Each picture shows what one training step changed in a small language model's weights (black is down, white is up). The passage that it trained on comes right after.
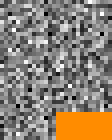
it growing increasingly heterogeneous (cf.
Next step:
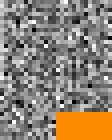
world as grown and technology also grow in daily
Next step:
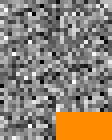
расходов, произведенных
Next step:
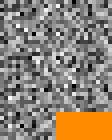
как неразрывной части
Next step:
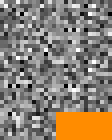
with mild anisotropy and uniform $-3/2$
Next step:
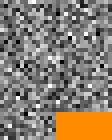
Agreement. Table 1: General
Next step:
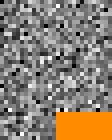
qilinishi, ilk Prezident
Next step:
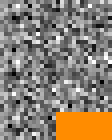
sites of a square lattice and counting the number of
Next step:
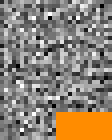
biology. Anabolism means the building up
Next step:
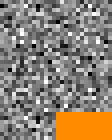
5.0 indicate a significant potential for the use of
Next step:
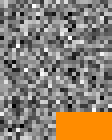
1). The authors also acknowledge access to the
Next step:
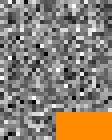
lines of the Islamic finance industry.
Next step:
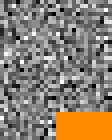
bo‘sh vaqtlarida tashkil
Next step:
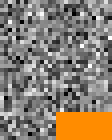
Data Access Committee (DAC,
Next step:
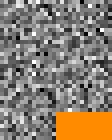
variable parameters of that device. Also, different levels
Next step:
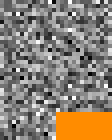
S.color := green for T in
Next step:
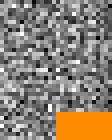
of shell size and shape. Compared to
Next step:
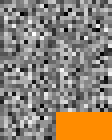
siyosiy kuchlari bu borada
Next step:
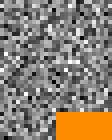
which a fraction of power is successively extracted for each
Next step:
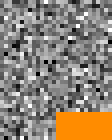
para isso um período de projeto de 20 anos de
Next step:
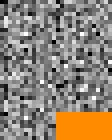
Манфаатдор шахслар
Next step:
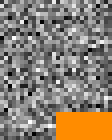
of beginner, someone at the level of
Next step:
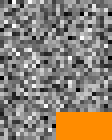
yaqin turadi. So‘zlarga
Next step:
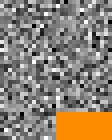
be viewed in studies on structural engineering problems,
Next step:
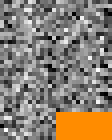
y generen un cambio social y personal.
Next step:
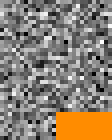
instead to provide a general prescription for implementing
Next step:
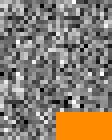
cursory knowledge of the people and commercial gain
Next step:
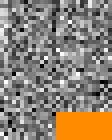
directed him to make observations on natural objects and
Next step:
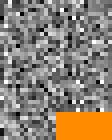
— участие курсанта в
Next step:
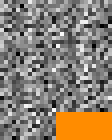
Lisan Kutai bentuk puisi
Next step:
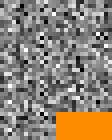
(on Kazeroon-Shiraz
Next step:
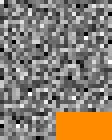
& $5 \times 7 \times 9 \times
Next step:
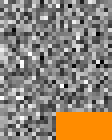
coincident sources such as star-forming
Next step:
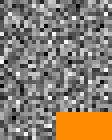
приключенческой НФ
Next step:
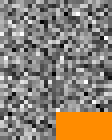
and spoilage bacteria, and the
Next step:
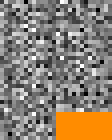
used as research material. Analysis of the dynamic changes in
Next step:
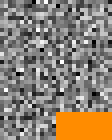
Maastricht, Netherlands, associated
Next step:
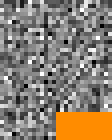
avalanches. These avalanches have
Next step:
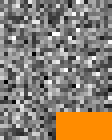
of exceptional light transmission through a metallic
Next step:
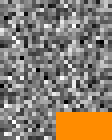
берилишига қарамай, ҳар
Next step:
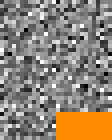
Swelling index, Spreadability,
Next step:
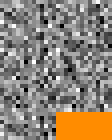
reproductive system through systemic and local
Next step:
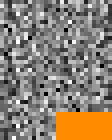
metrics, but their contribution decays to zero at
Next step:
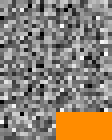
Data supporting reported results can be found by
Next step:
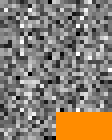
de analyse van wanneer de
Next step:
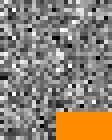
paper investigates the thermal scale up analysis of the three
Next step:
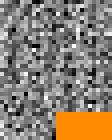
either L or D NDIs remarkably
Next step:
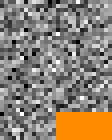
міграційними процесами.
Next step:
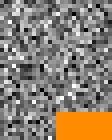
aos clubes e federações.** Rio de
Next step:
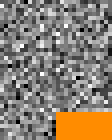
major role. Since this patient suffered for
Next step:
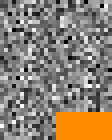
raqamli iqtisodiyot sharoitida mehnat
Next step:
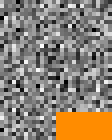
порадилися з ним.
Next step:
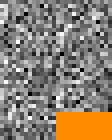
optimized, or as palliative care in
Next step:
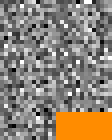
xalqlar topishmoqlarining shakllanishi
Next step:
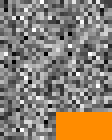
Sergei Panyukov. \newblock
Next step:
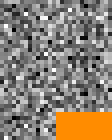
The results confirm that the proposed method effectively guides the
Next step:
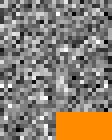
to northern constituencies (Suberu,
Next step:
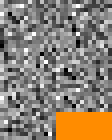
uveitis and history of trauma or
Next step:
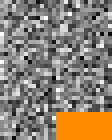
has been in the interests of the public as a
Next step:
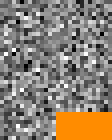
proposed opposite-sign di-muon resonance
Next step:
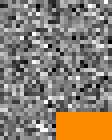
4. Conclusion: From the above analysis it can
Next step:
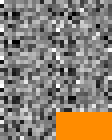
ENCOURAGED TO USE
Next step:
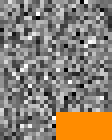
court, procedural management of pre-trial
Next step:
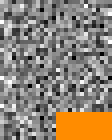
monitoring and evaluation framework based on barangay
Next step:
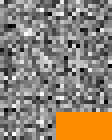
are implemented by the single plaquette operator
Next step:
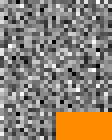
instigated armed conflict, and used
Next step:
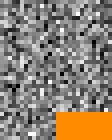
cosmology was changed to match the
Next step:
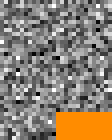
northern coast route vary, both from
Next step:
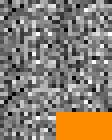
G}\ }\textbf {\bibinfo {volume}
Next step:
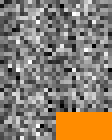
chizilishi kerak bo'lsa
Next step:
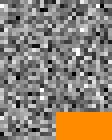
are shown as a function of the top-gate
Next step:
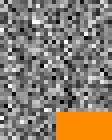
OF CENTRAL ASIA AND THE
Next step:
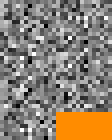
off and a one-dimensional optical lattice is switched
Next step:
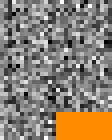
power point (MPP) by varying the
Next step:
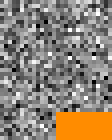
needed. The corresponding experimental design is shown in Table
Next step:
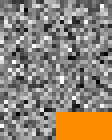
bu jarayonning iqtisodiy barqarorlikka
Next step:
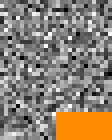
sometimes provides incorrect answers, a
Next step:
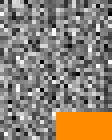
of galaxy formation \citep[see for a
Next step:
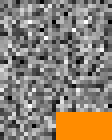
Buni goho maktab direktori
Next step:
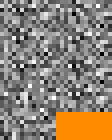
العرب إليها
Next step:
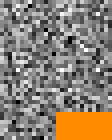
bonds from the chemically modified
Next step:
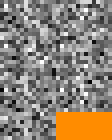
qator o'zgarishlar ro'y
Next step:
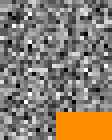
rețeaua de arhive,
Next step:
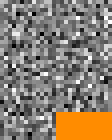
the functioning of cooperative body an entity relationship
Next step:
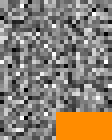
they do not use polarised light. However more generally
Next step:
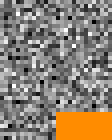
they can expect from exams. There are seven
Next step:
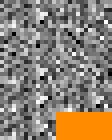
Russian language, technology, student, system, higher
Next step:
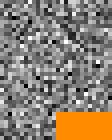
of $\langle \dkl \rangle$ in Table
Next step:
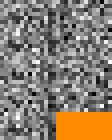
of a large number of pods on all selected
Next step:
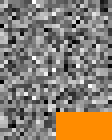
Conference on Computing Education Research (pp.
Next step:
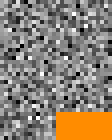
for a pre-defined unique word in the
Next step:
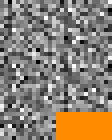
on $\ph$): \begin{equation}
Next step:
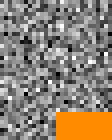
analysis, after exclusion of whole participants and after
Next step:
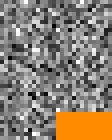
of Alisher Navoi's
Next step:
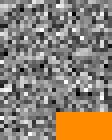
beneficiarilor în justiție”
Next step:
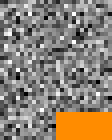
mexanizmining zaruriyati
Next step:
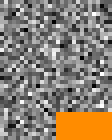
in correcting the detected anomalies in step B.
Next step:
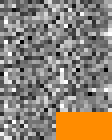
и кратка характеристика на
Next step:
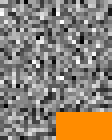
hole spacetime decreases to zero.
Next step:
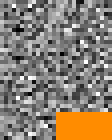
aquisição, mas também ressalta a
